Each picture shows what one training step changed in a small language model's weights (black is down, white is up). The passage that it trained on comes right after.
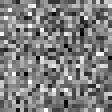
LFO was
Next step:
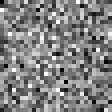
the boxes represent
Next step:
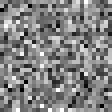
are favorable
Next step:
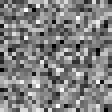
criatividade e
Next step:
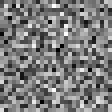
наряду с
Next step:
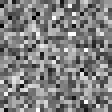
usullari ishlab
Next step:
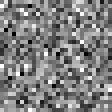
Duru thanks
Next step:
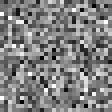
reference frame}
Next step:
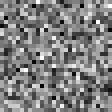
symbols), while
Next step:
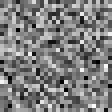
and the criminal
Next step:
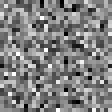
cases where FOF
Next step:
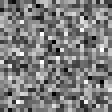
obtenção dos
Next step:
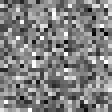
Columns 4 and
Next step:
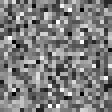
have a S/N
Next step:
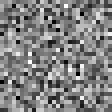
and the growing
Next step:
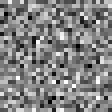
emphasize the
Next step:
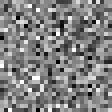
not mix.}
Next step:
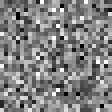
falls in the
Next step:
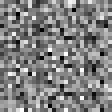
consumption and
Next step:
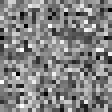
xos bo'lgan
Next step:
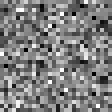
не только в
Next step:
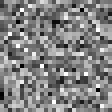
turib olishga
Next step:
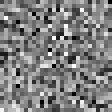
experience and at
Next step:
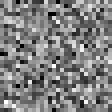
of the four flux
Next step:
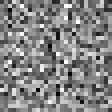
unga juda
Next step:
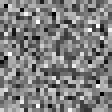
transition rates and
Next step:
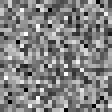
then allowing them to
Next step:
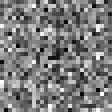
“O Instituto
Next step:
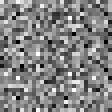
would allow readout
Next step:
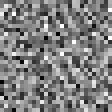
Association of
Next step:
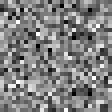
complex systems simulations,
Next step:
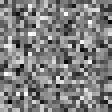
For reference, the
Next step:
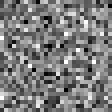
в Україні
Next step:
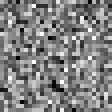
three binning
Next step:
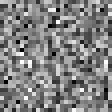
require accurate network
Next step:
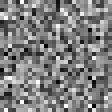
holi juft
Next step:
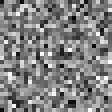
In these areas,
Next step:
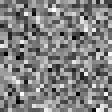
are the nodes in
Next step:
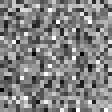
S \rangle$ follows
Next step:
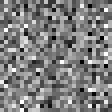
het raakt
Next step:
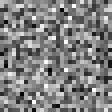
to reform.
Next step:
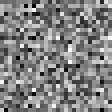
remanent state for
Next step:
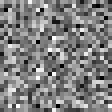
too abstract},
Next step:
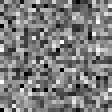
Particularidades de
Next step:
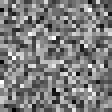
the CTIO
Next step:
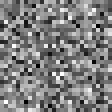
dipolar bosons
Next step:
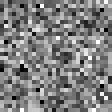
com questões sobre
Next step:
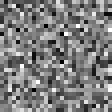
and counting rate time
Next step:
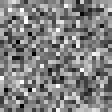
least one term per
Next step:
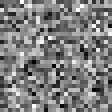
a nivel
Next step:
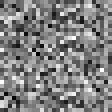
virtual ou
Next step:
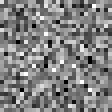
to the same region.
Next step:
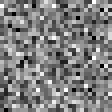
the stride of
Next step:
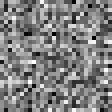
Your task is to
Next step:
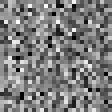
matrix is reduced to
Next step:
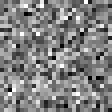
um único
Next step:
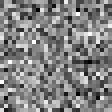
yerdagi ish
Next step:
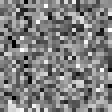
also proved to be
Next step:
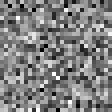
2DES spectra is
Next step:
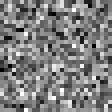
range of spatial
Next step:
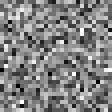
state impurity for
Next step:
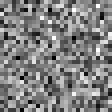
magnetic component of
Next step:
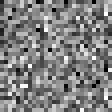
саме з
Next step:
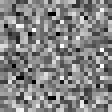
in our future
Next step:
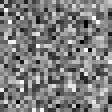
cross sections near
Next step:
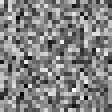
is to encode
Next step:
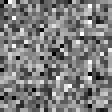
aptitude à se
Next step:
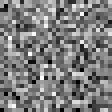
We have verified that
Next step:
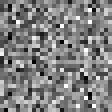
од стране
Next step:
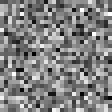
to this work}
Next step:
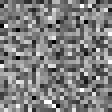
the time variation of
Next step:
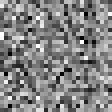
perduren en
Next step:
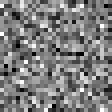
end consider one step
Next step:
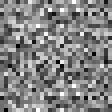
as a possible ground
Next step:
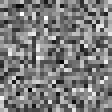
the NPT
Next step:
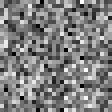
llegan a
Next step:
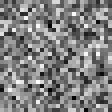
ser usado de
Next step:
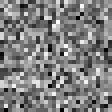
va uslubida
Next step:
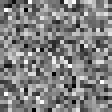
Consequently the total
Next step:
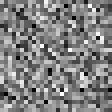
to the inactive
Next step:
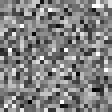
a contribution to
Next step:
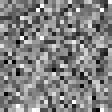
distributions in r.
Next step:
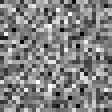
va o'zida
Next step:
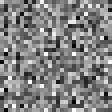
The first is to
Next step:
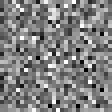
У детей с
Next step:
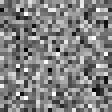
to a higher chance
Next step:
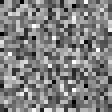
areas indicate the
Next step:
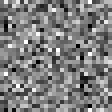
F_2 \cdot
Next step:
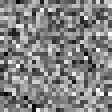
the mutual
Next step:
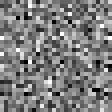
UK Limited
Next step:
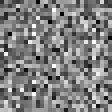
Ван Хорн
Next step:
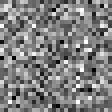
menú semanal
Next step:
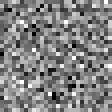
cooperation as a
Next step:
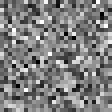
of hadron jets
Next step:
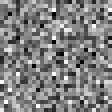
covariance matrix
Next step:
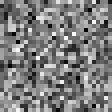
are methods that maximize
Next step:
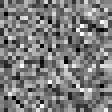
%) і на
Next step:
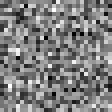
were the following: analysis
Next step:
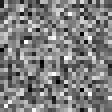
детали и
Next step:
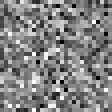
precisión. El
